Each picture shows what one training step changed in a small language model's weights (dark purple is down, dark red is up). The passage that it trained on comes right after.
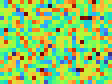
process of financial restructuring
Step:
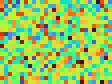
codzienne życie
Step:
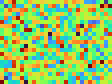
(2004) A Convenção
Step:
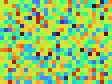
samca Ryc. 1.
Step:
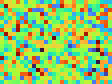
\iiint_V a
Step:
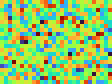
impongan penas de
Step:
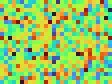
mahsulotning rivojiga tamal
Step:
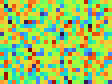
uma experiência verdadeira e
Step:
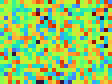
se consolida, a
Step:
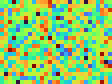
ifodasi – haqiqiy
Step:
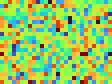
Forum (IberLEF
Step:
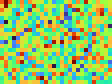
legal aspect]: dis.
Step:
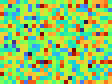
реальность (AR);
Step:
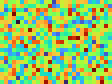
Interviews einander
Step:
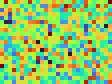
o ensino de Ciências,
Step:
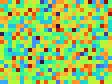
het werkgebied wel
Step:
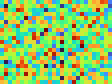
mayıp etip
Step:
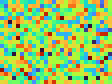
y artículos de revistas
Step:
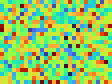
Olha V. –
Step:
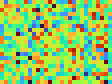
6. Моніторинг
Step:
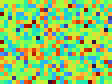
o descuido de forma geral
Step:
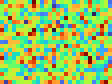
topshiriqlar berish va
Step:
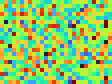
сущностей, предметов и
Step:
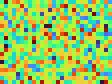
vigência assegurada
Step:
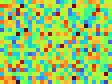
пахта тозалаш
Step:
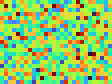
dos interesses primários dos
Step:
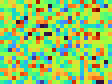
сочетании факторов
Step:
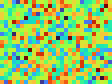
urug' beradi. Bunday
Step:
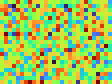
ta'siri hamda yoshlarning
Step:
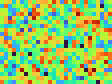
integrating linguistics,
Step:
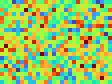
международной академии
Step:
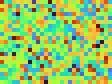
sua vez, trata-se
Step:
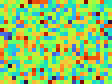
e na distal na face
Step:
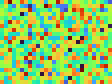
e de modalidade de como
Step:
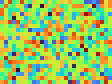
moderno, também realiza a
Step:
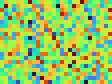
données personnelles dans ce contexte.
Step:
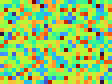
dapat dibagi menjadi tiga
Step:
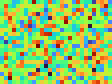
startap loyihasi.
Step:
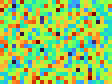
opção, ao que tudo
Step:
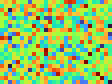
Research and Quality;
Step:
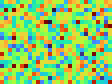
Bumi dan Bangunan
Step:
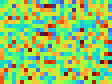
O'quvchilar musobaqada
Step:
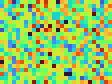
yoki 1,8 foizga
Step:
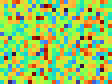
esa oila bilan barobar
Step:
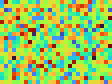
cela bénéficie en
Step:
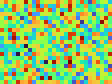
V. V., Senior
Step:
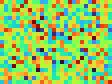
iradiasi bawah
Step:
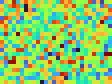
прийняті одногосно
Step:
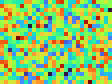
Essa generalização,
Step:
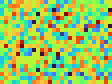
Magness Press,
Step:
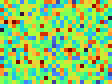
воҳаси «Шарқий
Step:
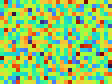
auf Kants kasuistische
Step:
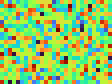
a Derrida. El
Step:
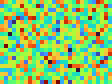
de se aproximarem e
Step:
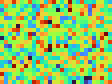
Higher Education Institutions.
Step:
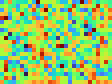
предложенной им деятельности,
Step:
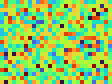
crear un nuevo tipo de
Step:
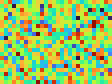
interações entre plantas
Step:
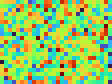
digitales —como la
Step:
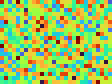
Marriottning yillik
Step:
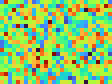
Практическая значимость
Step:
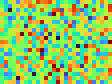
Университет Информационных
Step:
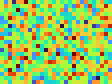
muammosi va muvaffaqiyat
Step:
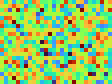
personal sanitario de dichos
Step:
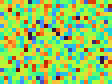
na vacina 3 meses
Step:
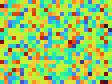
desses dados está disponível
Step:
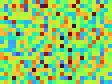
с твоей собственностью
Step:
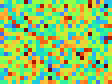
chiqqan holatda turli
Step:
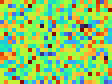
та серед зазначених місце
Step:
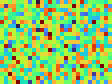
время. Леониду
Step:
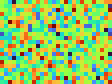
tilni kognitiv faoliyat
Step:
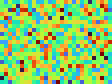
la tierra nada
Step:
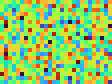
после окончания
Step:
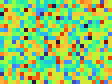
и сърбеж на
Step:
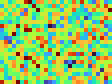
ونظافتها إلى
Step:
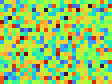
* * Hechos El
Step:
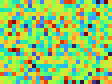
with a quantitative approach and
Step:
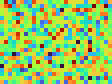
aumento de queixas relacionadas
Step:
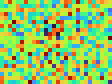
Durante los 2 años de estudio
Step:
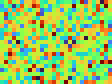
билимлар (аниқ
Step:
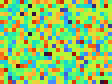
Estima-se que:
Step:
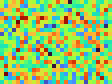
Internacional ISO/IEC
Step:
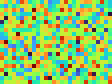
representan la proporción de
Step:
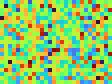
коробочек до
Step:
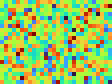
energia elétrica para as
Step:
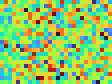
à adopter une vision
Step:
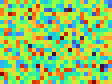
terminlar til leksik
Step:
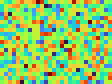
y de la sostenibilidad
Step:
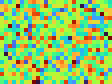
оцінки професійних знань
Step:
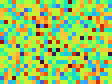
Platonov tomonidan qayd
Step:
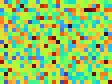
davrining siyosiy va harbiy
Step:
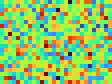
esteja livre de organismos
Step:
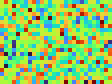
функціональної готовності
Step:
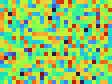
turadi. Talabalar
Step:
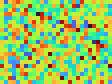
Web of science hamda
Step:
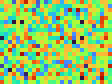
davlat organlarining kadrlar
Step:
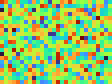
GATPA selon les
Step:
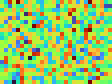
Industrial ACS and
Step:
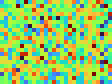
харчові технології і
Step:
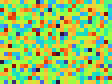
permohonan dapat
